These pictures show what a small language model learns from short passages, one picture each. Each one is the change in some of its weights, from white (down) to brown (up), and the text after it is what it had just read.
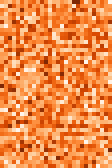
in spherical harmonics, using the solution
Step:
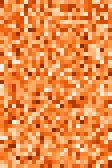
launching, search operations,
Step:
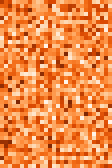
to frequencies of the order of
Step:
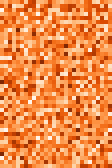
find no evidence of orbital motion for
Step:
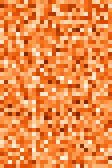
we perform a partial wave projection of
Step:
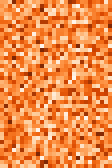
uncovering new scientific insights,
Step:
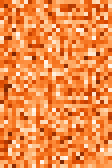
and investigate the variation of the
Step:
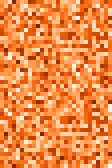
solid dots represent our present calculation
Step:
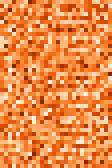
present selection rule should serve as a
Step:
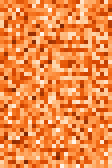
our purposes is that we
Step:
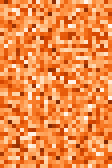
USB flash drive when
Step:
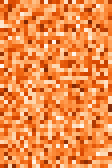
bins 2, items 3 requires
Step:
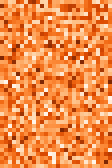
bottom quarks, and found a very
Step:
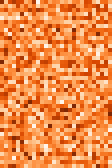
plane, \begin{equation}
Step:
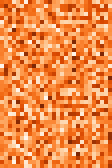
and energy consumption profile.
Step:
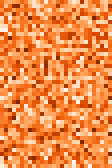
\rangle$. As such, it
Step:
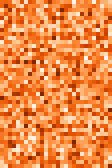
and Technology}, 1995,
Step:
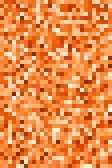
now runs over all the distinct fixed
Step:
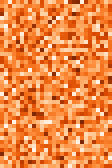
emergent properties can lead to a
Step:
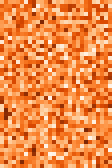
graphs when the vehicles
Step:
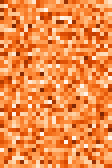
$l$-th source signal relative
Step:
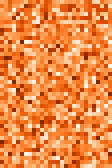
family based on the quantum flux
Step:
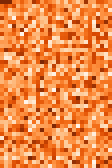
optimization of the parametric system lies
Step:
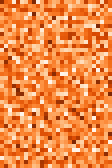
The boundary and matching conditions following from
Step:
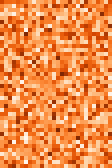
phase transition. The data shown in
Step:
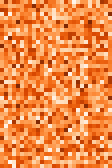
& Tick history over window
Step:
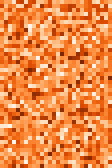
angular resolution are not critical. The
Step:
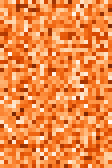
the strong field regime. In
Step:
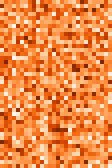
have read and agreed to the
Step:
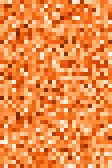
of massive gravity}},\ }\href
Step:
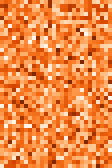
the Seeley coefficients vanish
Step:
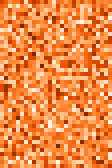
as the cognitive evolution of scientific
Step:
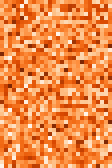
whether the sequence is kinematically
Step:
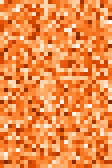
($\rho$) [symbols
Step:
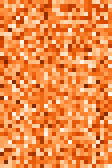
given by the ion acoustic
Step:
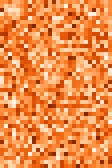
the strength of SRS is determined
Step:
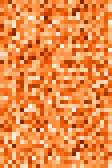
Hamiltonian (energy function) used,
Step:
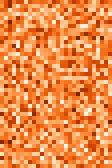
(directly related to the absorption
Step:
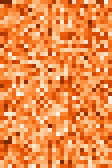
the blue full line -- to the
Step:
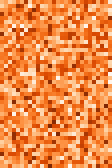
fundamental. The complete theory of
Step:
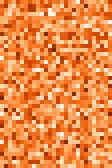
Leimkuhler and
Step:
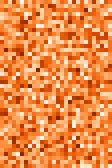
virtually zero prior probability to
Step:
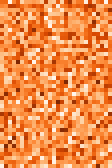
propagating the trajectory for times such
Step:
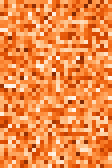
\newblock {An ALMA view of
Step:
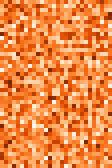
s$ of the rf field
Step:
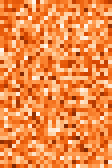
Matlab is employed to conduct
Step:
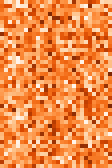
AND HORN
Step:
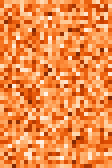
[11] are formed. The
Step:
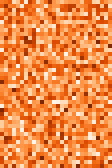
and P1 have lesser
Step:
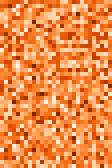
and contributing profoundly
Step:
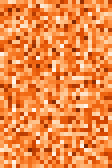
variational approach and in ref.
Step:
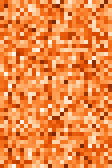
criterion for RM statistics in the
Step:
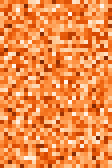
rate of coin turnover is
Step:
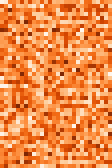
\end{equation} Since
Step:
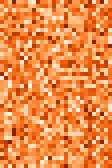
an ongoing challenge. Since the
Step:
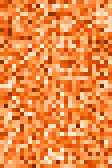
popular apps to avoid false
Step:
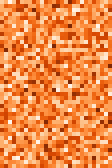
share the same matrix element.
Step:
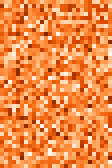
well inside $\Lambda$. In
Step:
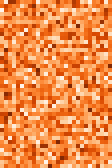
data also show that the depth in
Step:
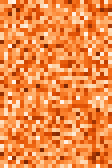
change that. Vessels
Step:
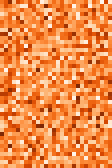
400 frames/second,
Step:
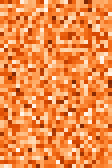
The polynomial $b_{p/
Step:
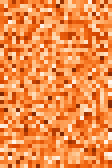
for small $r$, while
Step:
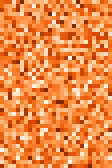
uninformed buyer. This
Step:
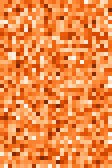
parameters. Let us assume the equation
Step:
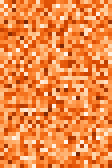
belief in the law of
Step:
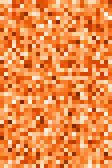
Control (TTC) link
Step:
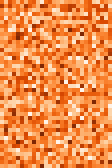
coefficient comes from social networks.
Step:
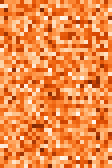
and ranking such as linear
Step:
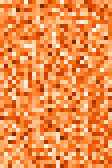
state (full expulsion of
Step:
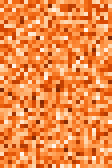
confinement most of the same physical
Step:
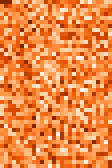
naturally to similarity graphs and is also
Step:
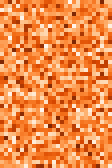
sample at $i>19$
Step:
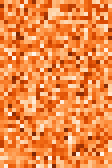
allowed. The boundary conditions of these
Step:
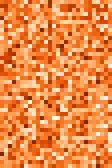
the impacts of the effective
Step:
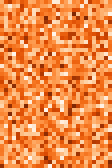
of microscopic distribution function}
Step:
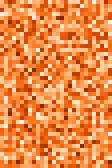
probe shifts in behavioral norms
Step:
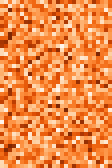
- b, depvar,
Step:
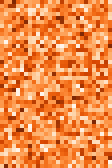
Notably, all curves are above
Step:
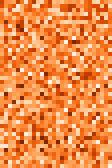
intensity as a function of pump power
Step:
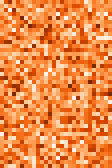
which by virtue of
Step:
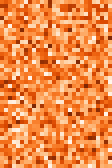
the source signal and using these vectors
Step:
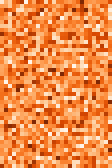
we need an additional tool, which
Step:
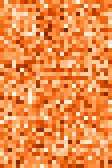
can be obtained in cQED
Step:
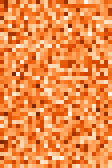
named the cold-start
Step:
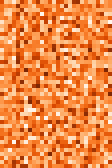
z}-1}$. The imaginary part
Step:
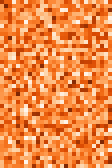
in their charged and transverse components.
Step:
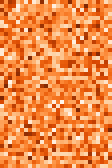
$\lesssim$ -2, and
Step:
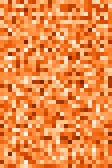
be combined at different frequency bands.
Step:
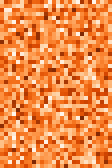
happen within a week.
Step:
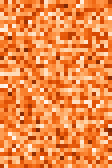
\begin{itemize} \item
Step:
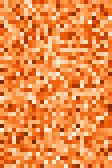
prevent environmental noises from
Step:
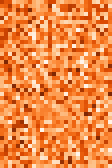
to the prior and a uniform prior
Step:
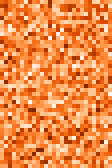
the methodology for producing safe
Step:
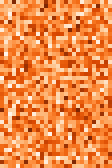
is parameterized by its 3D
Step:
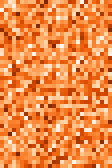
der Pol and periodically driven
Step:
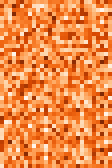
but it is essential to take into
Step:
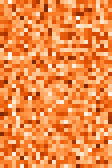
the flux in the interval 3850
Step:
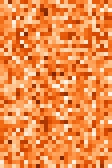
any given node and is expressed as
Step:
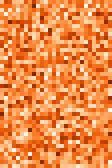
axions be produced via
